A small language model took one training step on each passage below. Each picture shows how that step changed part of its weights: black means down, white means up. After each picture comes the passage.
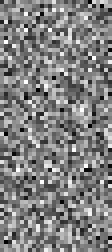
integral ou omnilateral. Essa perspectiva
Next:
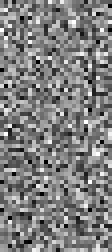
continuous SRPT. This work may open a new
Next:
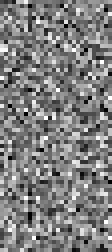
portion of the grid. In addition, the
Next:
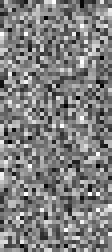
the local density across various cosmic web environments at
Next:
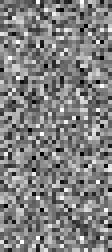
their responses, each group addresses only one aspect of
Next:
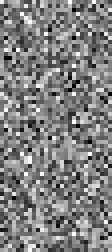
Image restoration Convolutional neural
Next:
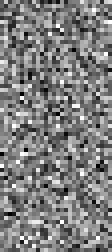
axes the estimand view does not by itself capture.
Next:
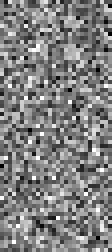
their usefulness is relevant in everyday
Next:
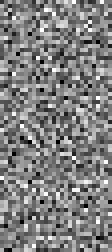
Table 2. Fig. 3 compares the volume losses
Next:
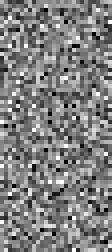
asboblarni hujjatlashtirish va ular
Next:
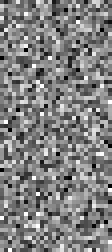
The volume of the staircase is \eq
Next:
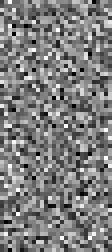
novel, Siddhartha. The study found that
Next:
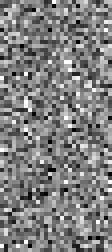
as in the classical system. \subsection{1/2
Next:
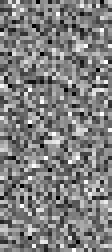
with a beard and a top hat standing
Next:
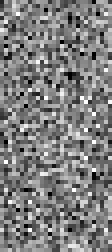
lug'at ustida ishlash metodikasi
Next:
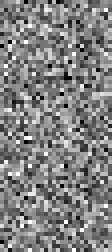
compongono ed alle relazioni che tra
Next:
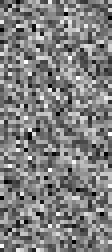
tajribasini oshirib,
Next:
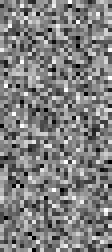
larger $|\mathbf{L}|$ in comparison with groups
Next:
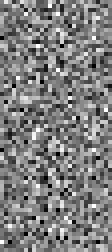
наук Сергей Гордеев) и
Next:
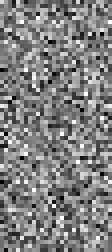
of poorly soluble API.
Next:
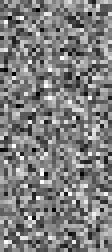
to global change. – *Global
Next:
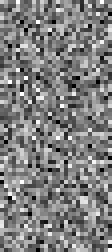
one of the most important flavouring agents used
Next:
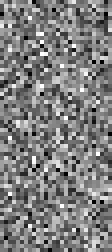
lớn, động
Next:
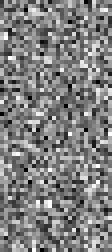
and $r$) for several consecutive hours each
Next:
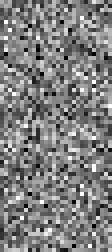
üç örnekte kıraat
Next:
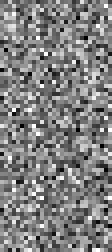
of AI supports learning without compromising
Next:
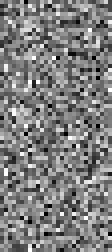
0.84 coefficient using Cronbach’s
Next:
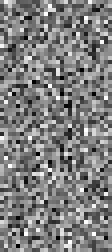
ишинг бўлса, ўқув
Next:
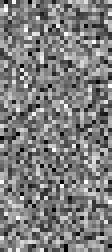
is found for the relation, $I(\epsilon) =
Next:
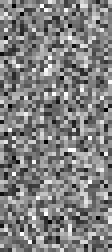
Keywords: profiling, public safety,
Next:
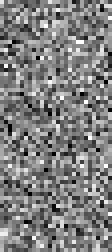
problem have been proposed. Some invoke a different
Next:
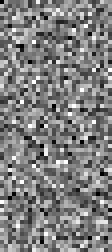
influence from the run time changed can goes beyond the
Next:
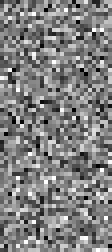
average compared to \timesten. To achieve this performance
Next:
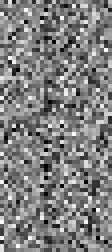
{author} {\bibfnamefont {R.~V.}\ \bibnamefont
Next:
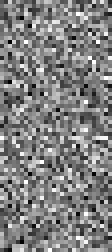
environmental cleanliness due to chewing
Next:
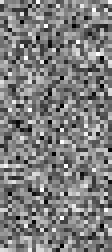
for a specific choice of the MSSM parameters,
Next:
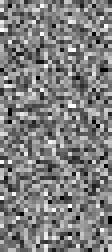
yang benar-benar memiliki rasa
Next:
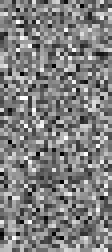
similar situation arises with regard to consuming more
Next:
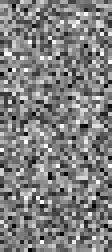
alternation of two phases: slow-wave sleep
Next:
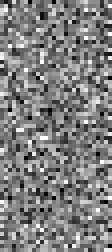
state in the $K^+$ valley.}
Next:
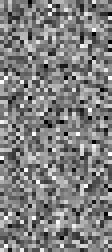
hujjat" atamasiga
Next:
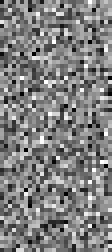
ainda como mediadoras do conhecimento. Assim, foram
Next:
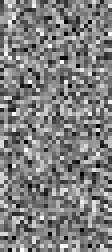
such as at the interfaces. Figure 9 Trend of
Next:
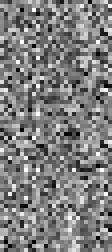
advantage of the scaling method is a simplification of
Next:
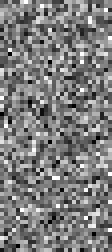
micromagnetic simulations, we are also able to infer the details
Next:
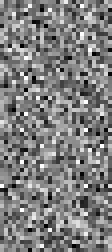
pulite team" exhibited by an arrested
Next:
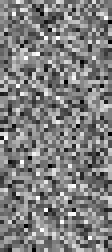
general manager. For borrowers, details of
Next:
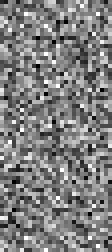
t.f.d., Rossiya
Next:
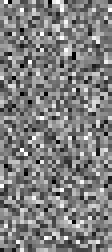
методике, описанной в работе
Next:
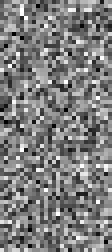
best-fit profile, which appears to be consistent with the
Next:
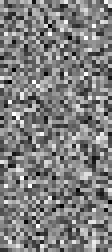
controlled by numerous genes. Even if these
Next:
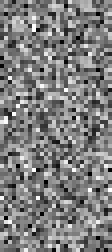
$R$, and $S$ are diagonal
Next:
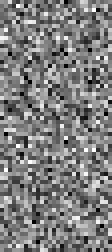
in the Moore-Read state involve a
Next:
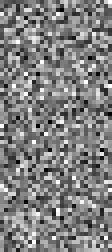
Android app, development environments, and b)
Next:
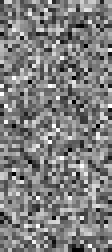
which are functions of the azimuthal
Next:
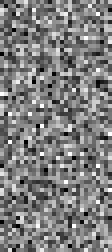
as well as the distributions of dialects, and,
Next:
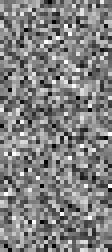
be effective and to fully integrate green practices all
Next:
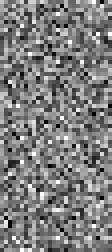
general es observar las diferentes posiciones
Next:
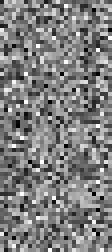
\end{equation} Note that, for a contact
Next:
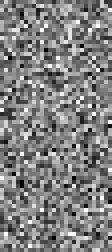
345 dicted values relate the rate coefficients to
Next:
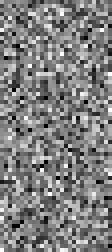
DBL stakeholder mapping exercise With the
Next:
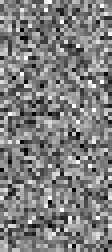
ega. Bu jarayon sog‘lom
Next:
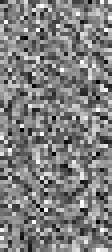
several of the externally-maintained
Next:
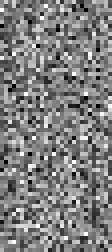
0 10 Source: data processed in
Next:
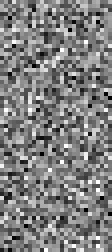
in 2011 at low temperature¹⁴. The
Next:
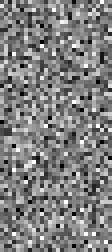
σ_m is the tensile yield strength of the
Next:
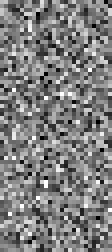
Eden and Mbuk, 2019; Eden,
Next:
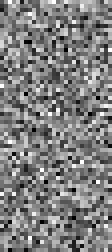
are still investigating this and hope to achieve a
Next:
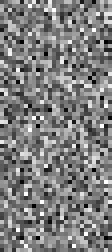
uma vez que a mesma está iminentemente
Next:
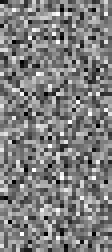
черните дрехи на
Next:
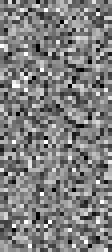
board its corresponding output. As depicted in Figure
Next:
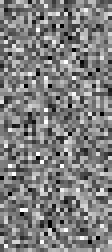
initial conditions using a Bayesian Gaussian mixture
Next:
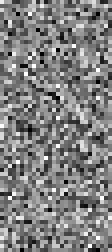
- Providing the means and support for the
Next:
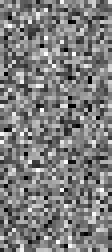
la ciudad de Roma, uno para
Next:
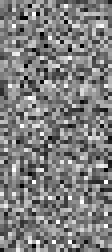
outwards or inwards (respectively) to achieve
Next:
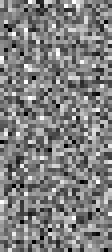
not too large, it can interfere with even the
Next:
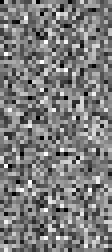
циррозе печени //
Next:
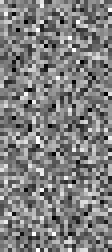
patterning of surfaces is of crucial importance for future
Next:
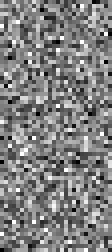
Expulsions: Brutality and
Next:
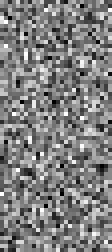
of arid conditions to dry out. Figure 1.
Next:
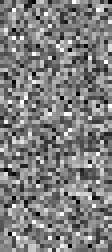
that $\gamma_k=k\epsilon^{-1}$,
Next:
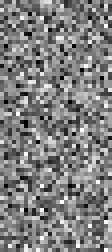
edições dos Jogos, que
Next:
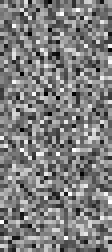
to choose between some parameters. Choosing between
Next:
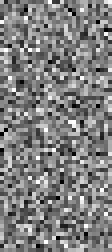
out by: Dr Katie Read NCAS
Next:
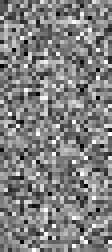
aromaterapiyada keng
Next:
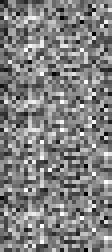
ns ns ns ns ns CV
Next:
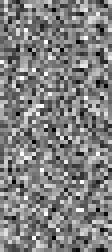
environmental impacts of different human use scenarios, whether existing or
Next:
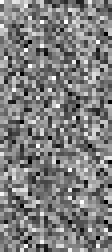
a gaussian with a mean given by the
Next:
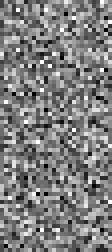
Каракулов The impact of WTO accession on
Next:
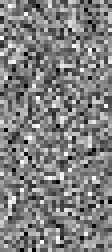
Ташкент, Учтепинский
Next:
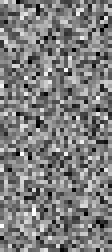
distribution of cluster member stars, while the red histogram
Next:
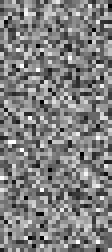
as indicated by the Nigeria Poverty Map
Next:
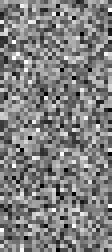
klien berasal dari orang tua,
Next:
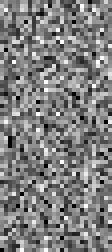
Curvature, Triangle Anomalies, and the
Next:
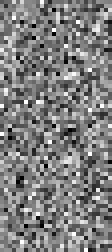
maps. \subsection{HI disk
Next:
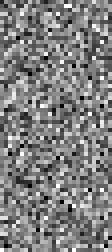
contrário, precisamos de um governo forte,
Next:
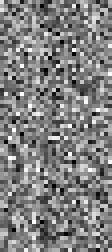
and anomalous oscillations of values of atmospheric electric field
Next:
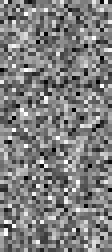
${^6}$Li, the capture cross section
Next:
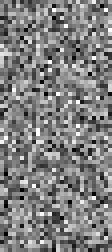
sug'orish suviga bo'lgan
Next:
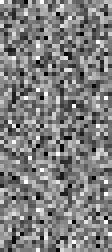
принципиально различные
